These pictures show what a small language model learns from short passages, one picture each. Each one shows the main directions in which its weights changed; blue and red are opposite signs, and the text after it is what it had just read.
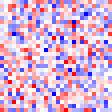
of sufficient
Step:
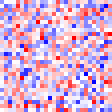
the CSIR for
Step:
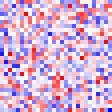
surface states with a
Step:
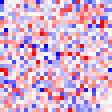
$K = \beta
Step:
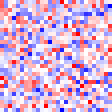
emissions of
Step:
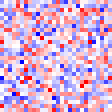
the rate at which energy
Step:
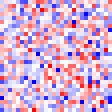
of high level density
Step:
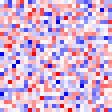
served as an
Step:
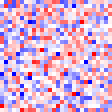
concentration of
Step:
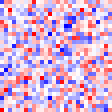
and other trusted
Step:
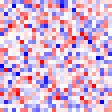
but also its associated
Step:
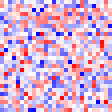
be interpreted
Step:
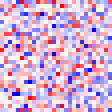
occurred with the
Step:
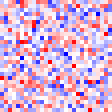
efficiency of the
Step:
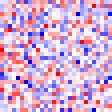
to be proved
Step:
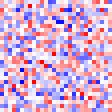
al. reported that
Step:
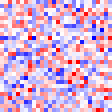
low recommended
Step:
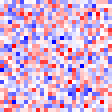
evident that the
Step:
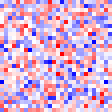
material on the properties of
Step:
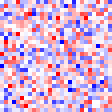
out entanglement between
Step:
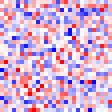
the mean response
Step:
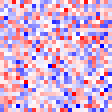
the feasibility
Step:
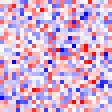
of estimation have
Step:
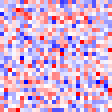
can be seen from
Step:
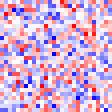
is more important is the
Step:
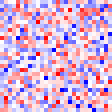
the SAM
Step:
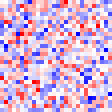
by the modification to
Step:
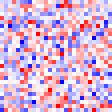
bypass valve
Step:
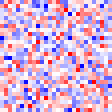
an industrial
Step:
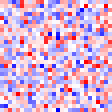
relative phases
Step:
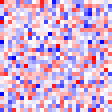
Sodo dei
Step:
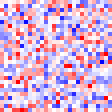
Data curation;
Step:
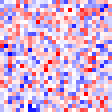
the KB- as
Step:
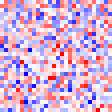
school on
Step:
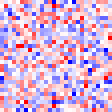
from light blue to
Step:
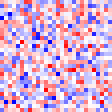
scales in the
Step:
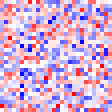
utilization of
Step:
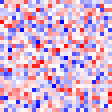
adult males
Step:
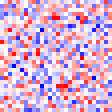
phase density is a
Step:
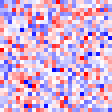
long, wide at
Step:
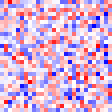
second order action
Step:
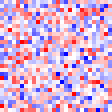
the efficiency of
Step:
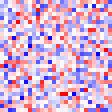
bs}$ as a
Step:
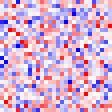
functions, $x
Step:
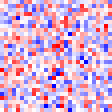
and external
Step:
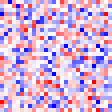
National Research
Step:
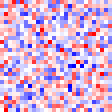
determine the extent
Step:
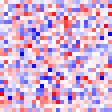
and the NSD
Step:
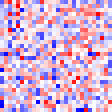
Dice coefficient
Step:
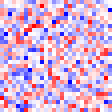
7% margin
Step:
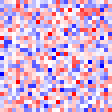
the SMBH
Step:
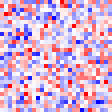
is provided) to
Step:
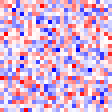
age of the
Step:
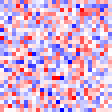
the intensive
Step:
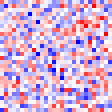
what your
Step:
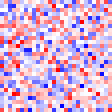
model associated with the
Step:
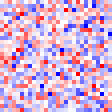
a quarrel for
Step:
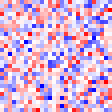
medicament and
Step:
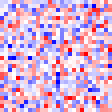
as detailed in
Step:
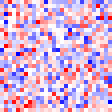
The method was first
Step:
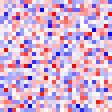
and (b)
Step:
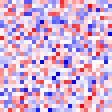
compared those who has
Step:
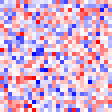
the one-day
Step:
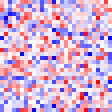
into consideration while
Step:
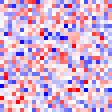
corresponding mean excitation
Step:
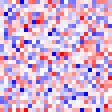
compressed by a
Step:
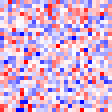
diverse data sources
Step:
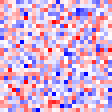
mass and angular
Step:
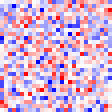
analysis. This allows
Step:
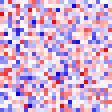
Ren report
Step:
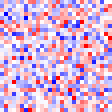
described dependence of
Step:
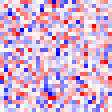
from the fields
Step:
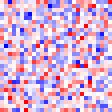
forest reproductive
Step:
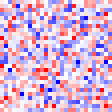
EDMF is
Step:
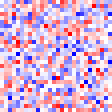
to those which account
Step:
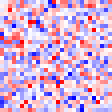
collaborated in
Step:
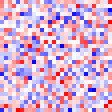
operators on a line
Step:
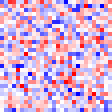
both degeneracy and
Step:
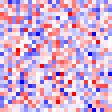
in Section II
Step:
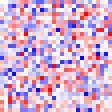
of the particle system
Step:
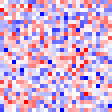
models have been developed
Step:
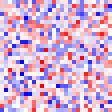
intelligence has
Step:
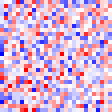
propose two
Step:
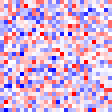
unavailable for
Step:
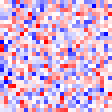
to check the
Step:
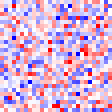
same results obtained from the
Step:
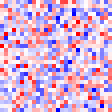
off the ground
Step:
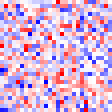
It follows that
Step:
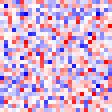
electrical characteristics
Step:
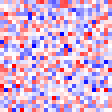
phases (up to
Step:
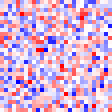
definition for a
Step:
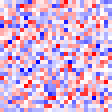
by information from the
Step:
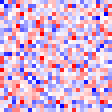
Centre for
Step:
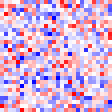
issue of
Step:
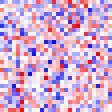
selected \Lb
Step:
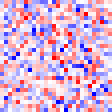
any clinical
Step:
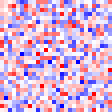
of information. On
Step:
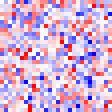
to compare its
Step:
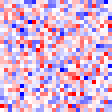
comprised of two
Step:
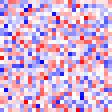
audience must
